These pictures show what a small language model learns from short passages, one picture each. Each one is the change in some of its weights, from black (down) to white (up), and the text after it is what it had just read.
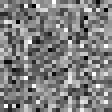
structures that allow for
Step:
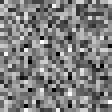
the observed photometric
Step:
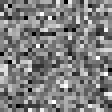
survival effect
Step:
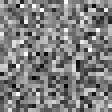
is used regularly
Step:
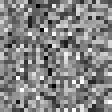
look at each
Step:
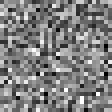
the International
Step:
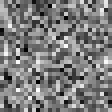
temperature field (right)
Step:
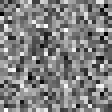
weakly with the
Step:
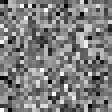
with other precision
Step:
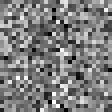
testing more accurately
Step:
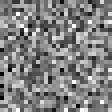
in different smart
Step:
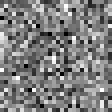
contact of Eq.\
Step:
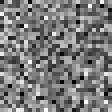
the sample treated
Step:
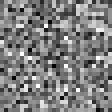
it is intended
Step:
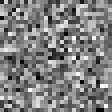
of translation
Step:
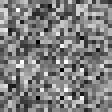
effects by using a
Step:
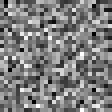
and normal users
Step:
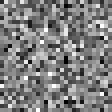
to include range of
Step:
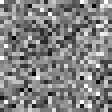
dark matter
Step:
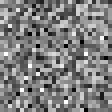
maximum level should do
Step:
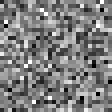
the ensuing
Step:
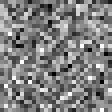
contracts plus
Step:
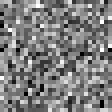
algorithms Title
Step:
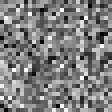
adopting a
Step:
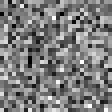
into products, and
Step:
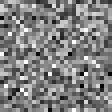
\rho$ and
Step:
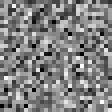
can play an important
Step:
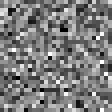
are equal to
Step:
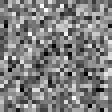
and uncorrelated
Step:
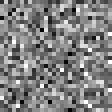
of the mainline
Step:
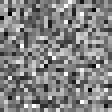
in the presence of
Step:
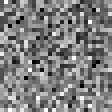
the system calculated with
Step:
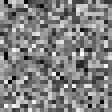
\\ Bilkent
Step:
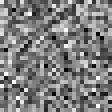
operator has been
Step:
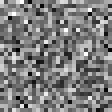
O Mueller
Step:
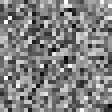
even when we consider only
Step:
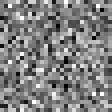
of ferrate
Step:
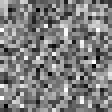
which is a 4
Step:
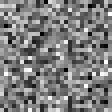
networks, represent a
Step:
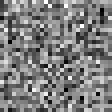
and the low temperature
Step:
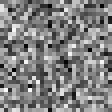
contents of this paper
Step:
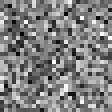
case of Equation
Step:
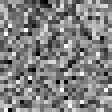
water quality parameters as
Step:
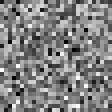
in USRN
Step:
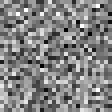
integer quantum Hall
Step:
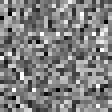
in the physically
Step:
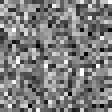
the components of
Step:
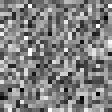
the pointer
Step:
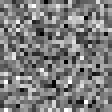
The two constants
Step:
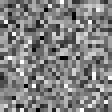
cancellation for
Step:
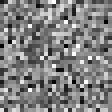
input to this
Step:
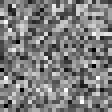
has a finite
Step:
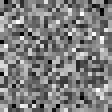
filter with
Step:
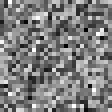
visual acuity
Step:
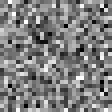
whole as much
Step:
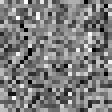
all business
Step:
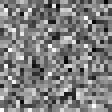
application on the
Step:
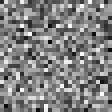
to the numerical
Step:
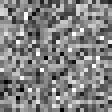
consists of a
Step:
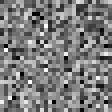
they would in the
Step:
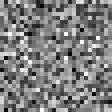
The results are shown in
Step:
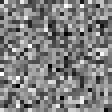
towards the
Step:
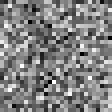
determine whether
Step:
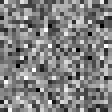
to let them know
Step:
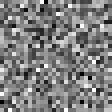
Language and
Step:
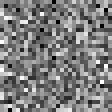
these sets are
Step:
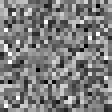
expert system.
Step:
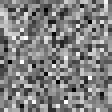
relative phase, and
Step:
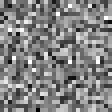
y\ IP\
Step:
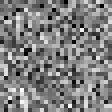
entered by
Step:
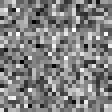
is curved this
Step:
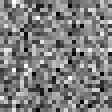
CN can be
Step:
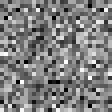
their sharp
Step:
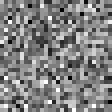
with an increased level
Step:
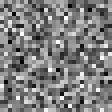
and momentum of
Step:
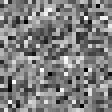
prejudice the
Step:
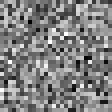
based on $\bm
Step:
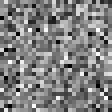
that fully
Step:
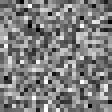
numerical evaluation
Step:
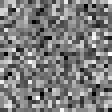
is the excessive
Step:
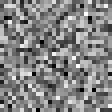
two rows of
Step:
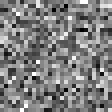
author introduced
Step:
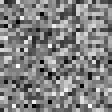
first introduce two
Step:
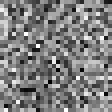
group were at this
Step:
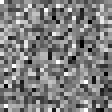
the fourth dimension
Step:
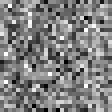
using manually
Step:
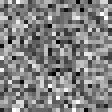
in implication
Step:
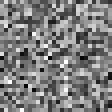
as a function of
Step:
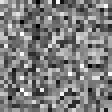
graph, and
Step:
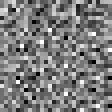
is necessary
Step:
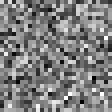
obtain the change in
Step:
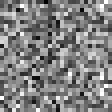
firms was
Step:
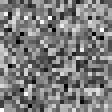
precisely within
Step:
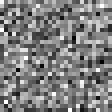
- c. Do
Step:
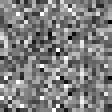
recalling a
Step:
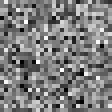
that by performing single
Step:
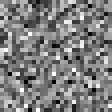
via :
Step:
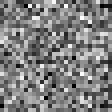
a single-channel
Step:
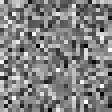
*and final
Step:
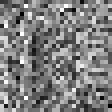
available for analysis and
